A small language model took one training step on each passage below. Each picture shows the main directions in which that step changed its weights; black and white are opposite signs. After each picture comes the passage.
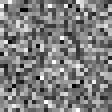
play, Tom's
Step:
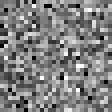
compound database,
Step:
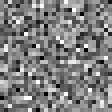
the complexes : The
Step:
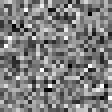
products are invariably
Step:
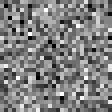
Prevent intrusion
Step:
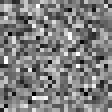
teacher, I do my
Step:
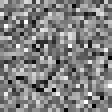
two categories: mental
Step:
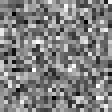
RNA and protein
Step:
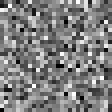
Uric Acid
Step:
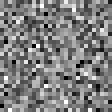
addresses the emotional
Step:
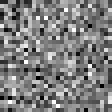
and interest rate to control
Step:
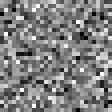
widely advocated
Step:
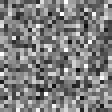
before a perfect
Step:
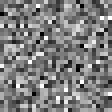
than defined, as an
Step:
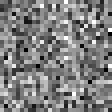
pores. It was
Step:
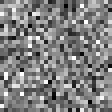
for positive and negative
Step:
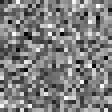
esforço e na
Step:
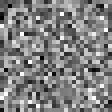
of future research on research
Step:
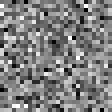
muhim psixologik determinantlar
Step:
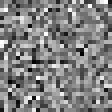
learning content designers must
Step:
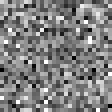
the predictions on each
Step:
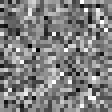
paciente e caso.
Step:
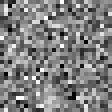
aromatic type structure
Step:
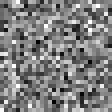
do formalismo e do
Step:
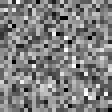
animals. Es
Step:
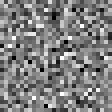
las características del
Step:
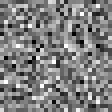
ao acesso universal
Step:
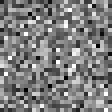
issues. To address these
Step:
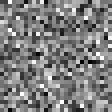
the primary dispositions of
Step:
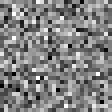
below 1.5
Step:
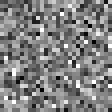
of the sample, does
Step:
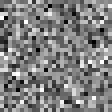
review focuses on
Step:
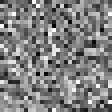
бойитиш ва
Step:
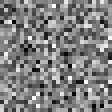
terhadap perkembangan
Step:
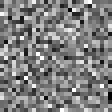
linkage to government
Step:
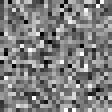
à une plusieurs
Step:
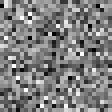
el religioso,
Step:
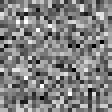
Established by our
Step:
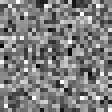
uning burchagi;
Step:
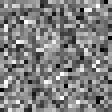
a la Institución
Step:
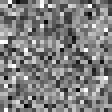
on HFNC show
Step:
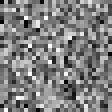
aqueous calibration
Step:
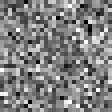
and the time trend
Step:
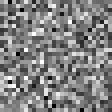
die mehrere
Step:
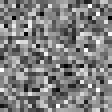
the role and impact of
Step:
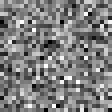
is represented or
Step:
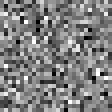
Estados Unidos:
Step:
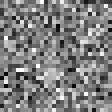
a common mental illness
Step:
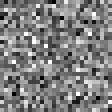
деятельности на основе
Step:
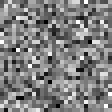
a destructive
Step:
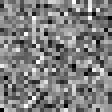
the Roman province
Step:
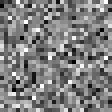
nauczyć się
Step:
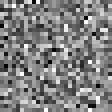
example in the context of
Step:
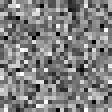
a movement approaching
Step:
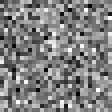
patent form,
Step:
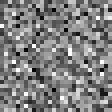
ва яшил
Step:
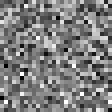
is the field of
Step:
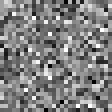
principles is that the
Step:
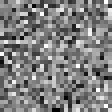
19 Europos
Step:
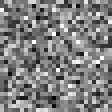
unable to do much
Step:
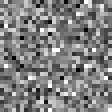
насилие в
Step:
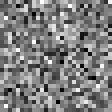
with the wavelength
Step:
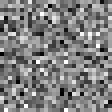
influence of product innovation
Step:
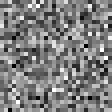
dans le cas du
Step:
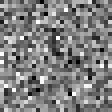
tushuntirishda muhim
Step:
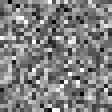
Kharkiv National
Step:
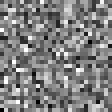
may be a manifestation
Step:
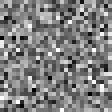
study is to determine the
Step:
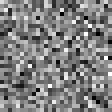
of the respondents. The
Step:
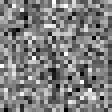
patrimônio e
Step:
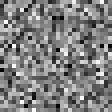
влади в Україні
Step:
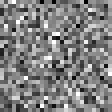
avoid such problems,
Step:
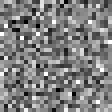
аз он
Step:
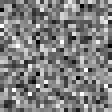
with $n_0
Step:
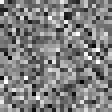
com bons olhos
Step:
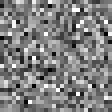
spielt also
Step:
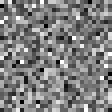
Commission Nationale
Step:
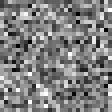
REGION OF
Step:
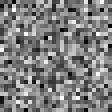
metrology literature
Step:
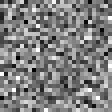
With regard to the relevant
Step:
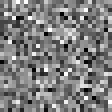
of the Cantor
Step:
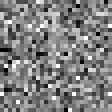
maktabgacha yoshdagi
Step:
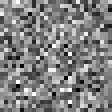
produtos e
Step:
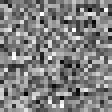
products 5,6
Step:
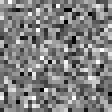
countries. This evidence will
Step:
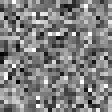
digital image security and image
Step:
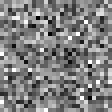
and classified from
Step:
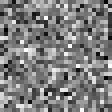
health and an increased
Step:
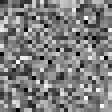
the nature of school improvement
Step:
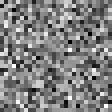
college at
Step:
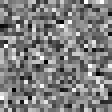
allowed to stand
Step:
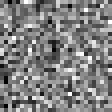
ham yuzaga
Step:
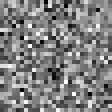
belgilari va
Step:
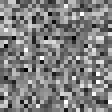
speed of multiple chemical reactions
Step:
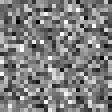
households, and
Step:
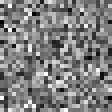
katta o'rin
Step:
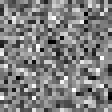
purification to the
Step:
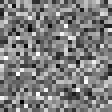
to Criterion
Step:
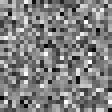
in the treatment of
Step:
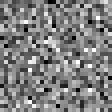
развитии студентов
